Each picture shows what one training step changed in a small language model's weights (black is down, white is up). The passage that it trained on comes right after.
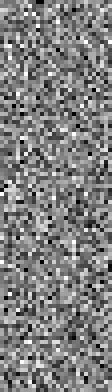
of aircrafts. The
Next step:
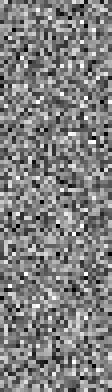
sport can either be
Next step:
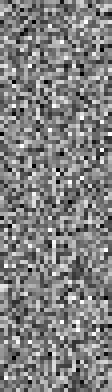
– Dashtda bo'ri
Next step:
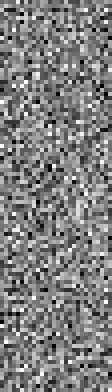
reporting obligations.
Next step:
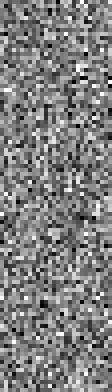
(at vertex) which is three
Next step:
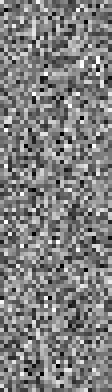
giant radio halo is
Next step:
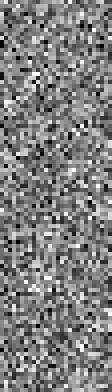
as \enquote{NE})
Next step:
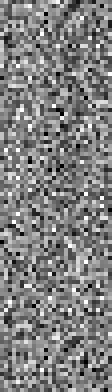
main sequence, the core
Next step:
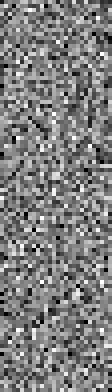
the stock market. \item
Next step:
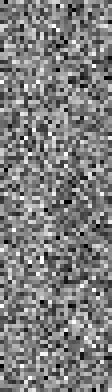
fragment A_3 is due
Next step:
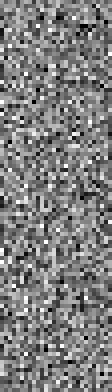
return. If an input
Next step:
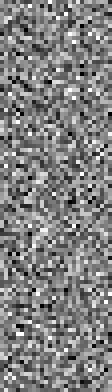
holda, yo‘l
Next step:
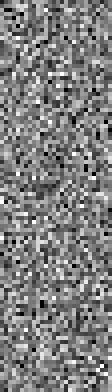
is caused by growing
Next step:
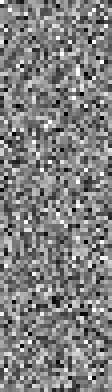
is much larger than the
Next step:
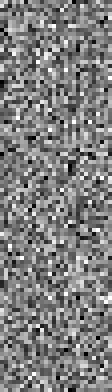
all the tested lines. We
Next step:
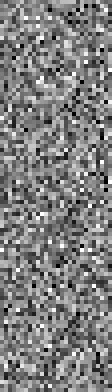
and cyclical components using the
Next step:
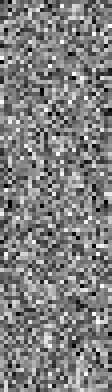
core of the curriculum of
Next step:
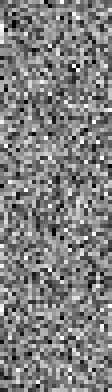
to different sources of dynamical
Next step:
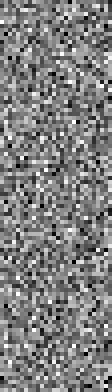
use the following idealised
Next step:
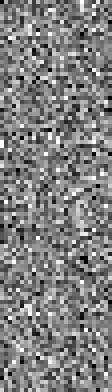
field approach will be discussed further
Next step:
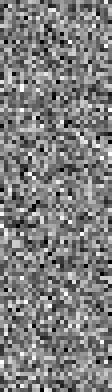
at 2 kHz to match the
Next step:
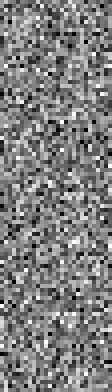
retail / specialty /
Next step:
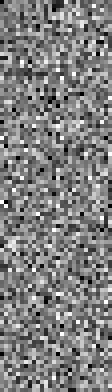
among other names. The
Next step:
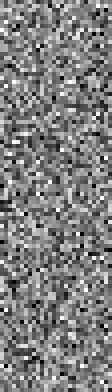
and more relevant today,
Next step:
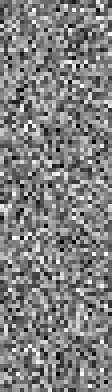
In this case, we investigate the
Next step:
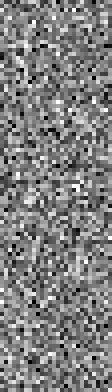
J$, $N$ being the total
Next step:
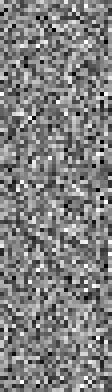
organisatie, dat een
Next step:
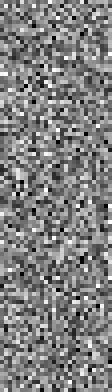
the two values. Ignoring
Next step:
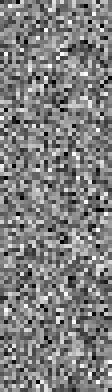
and baud rates of the
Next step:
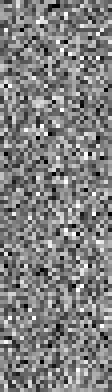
was consisted 100; this
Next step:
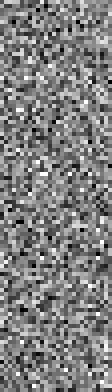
unevolved stars, whereas
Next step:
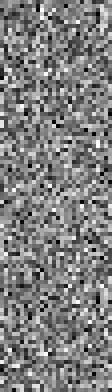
a plus and a positive
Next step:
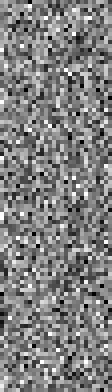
вживляют в
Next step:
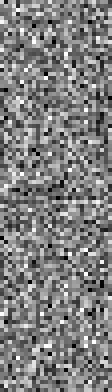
modo di lavorare, di
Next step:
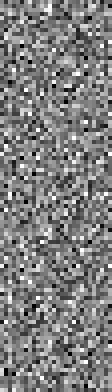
А то, что слова
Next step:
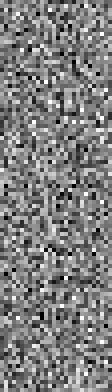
In this paper we provide a
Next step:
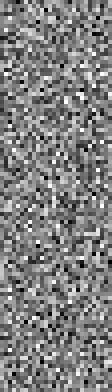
of the generalized gradient
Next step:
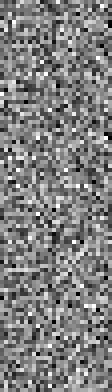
profile. A technique to measure
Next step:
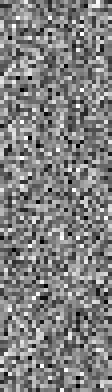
qo'ygan. U
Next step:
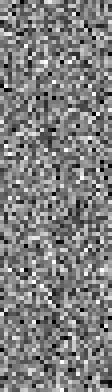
have similar tools,
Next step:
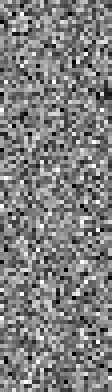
depth map outputs of
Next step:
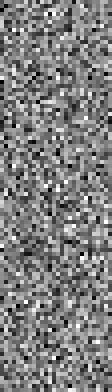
to somewhat lengthen and
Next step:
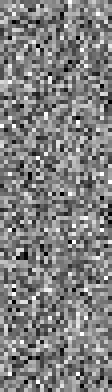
basso contenuto di
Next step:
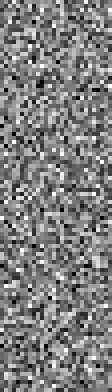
DGH, Hambantota
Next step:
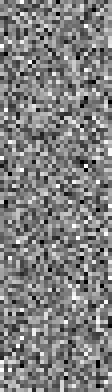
(or hypernovae),
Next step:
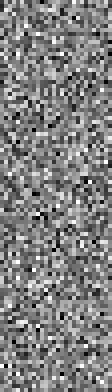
used to organise the quartet's
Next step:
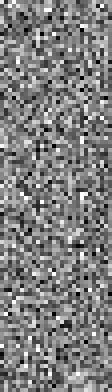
sub menu yang lain.
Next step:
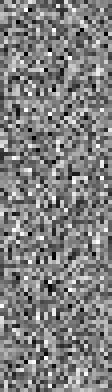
indoor environments. This
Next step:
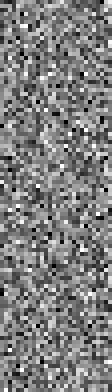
of diversified teaching
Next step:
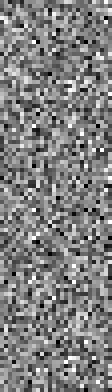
hunar egalarini
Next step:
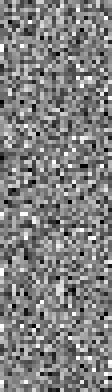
ишлаш тавсия
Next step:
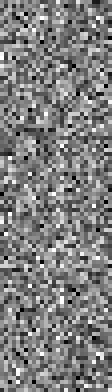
SCP based on *cosine
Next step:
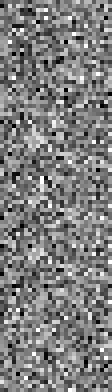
as graphs where the nodes
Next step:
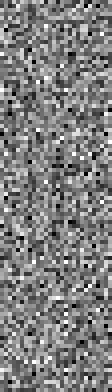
that are being applied in the
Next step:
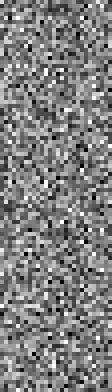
within the following year. A key
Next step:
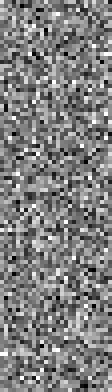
armed struggle.
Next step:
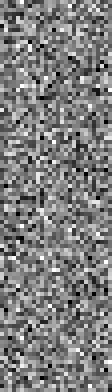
of Culture, University of
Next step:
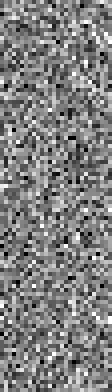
in the majority of cases
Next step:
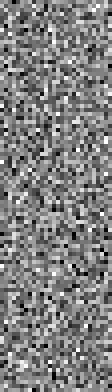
richtigen Ort oder
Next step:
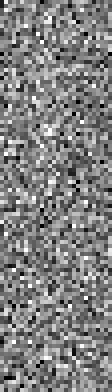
Signature:* The smart
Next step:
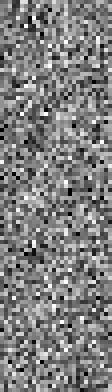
and Reagent in Nickel
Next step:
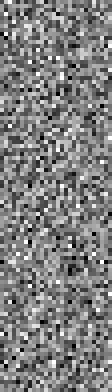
characteristics of GLC
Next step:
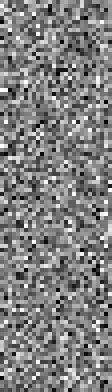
are normalizable.Since
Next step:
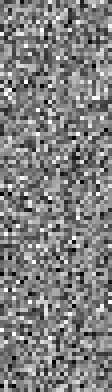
trln so‘mga,
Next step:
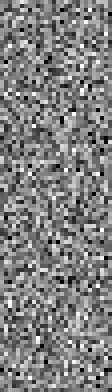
the linear case, i.e.
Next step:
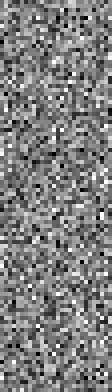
medição direta nas
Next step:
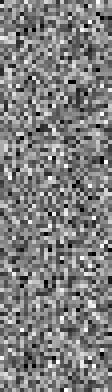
in the Arab which has not been
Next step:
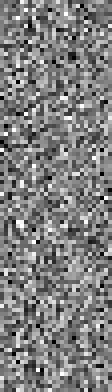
diagonalizing the following
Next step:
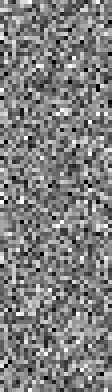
as a tree, and earth
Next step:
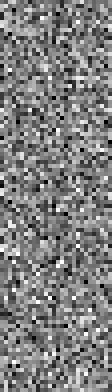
or ship or ferry))
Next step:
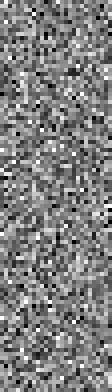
de forma rápida e
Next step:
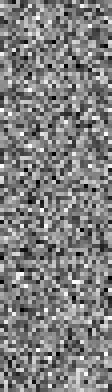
fitted with Rushton
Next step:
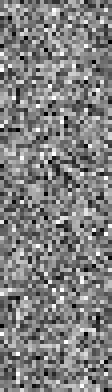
1910 (Coleoptera:
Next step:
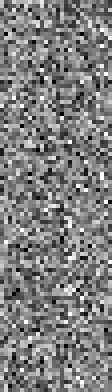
hoist | | 2. Gear
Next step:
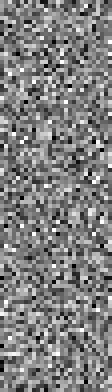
We firmly believe that
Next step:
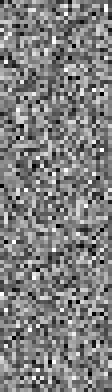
healing activity The effect of the
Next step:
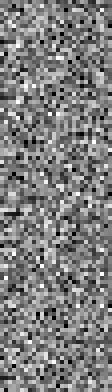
ABSTRACT The
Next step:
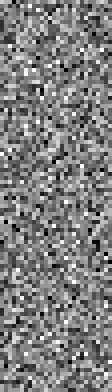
of Travel Report* found
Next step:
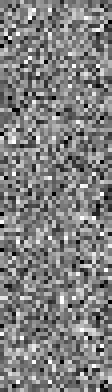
(a) The three allowed
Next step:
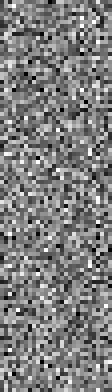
of plants and animals are
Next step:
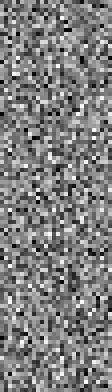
the wireless camera
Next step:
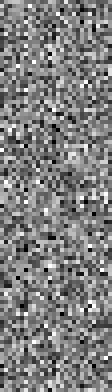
% entre el valor real y
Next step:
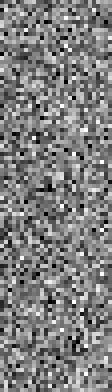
teginsa u ertak
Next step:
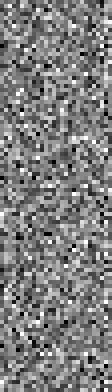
изучения темы с
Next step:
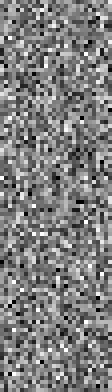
and promoting academic
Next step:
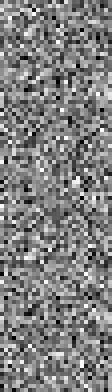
el mercado a la
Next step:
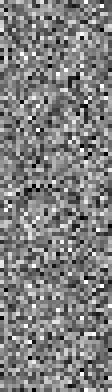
est dans une situation
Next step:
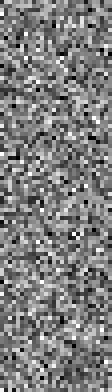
Graphical Representation
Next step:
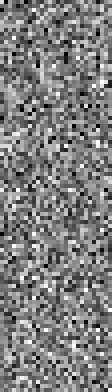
computer platform on the
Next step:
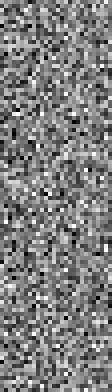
al Republicii
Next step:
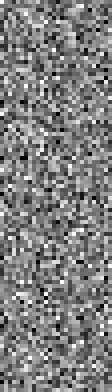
а агрегативная
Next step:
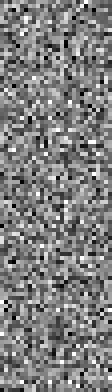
it should be considered in patients
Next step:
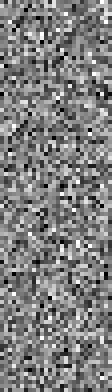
vendas mesmo que
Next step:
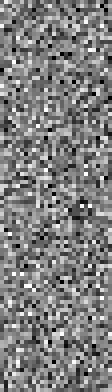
increases the mathematical probability
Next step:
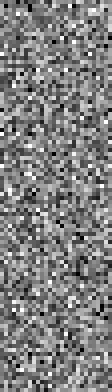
focussed onto the
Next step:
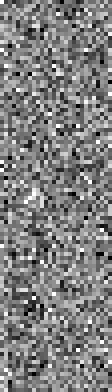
ēd rāy
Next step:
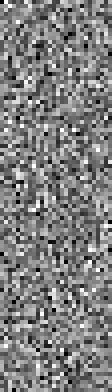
database, Data mining,
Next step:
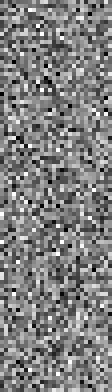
search results can then be used to
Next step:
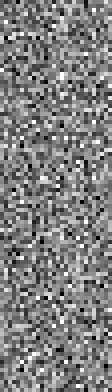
qoldirishi bilan
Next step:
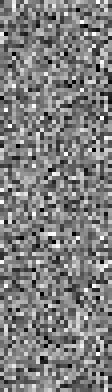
predicament of Sangeeta who is
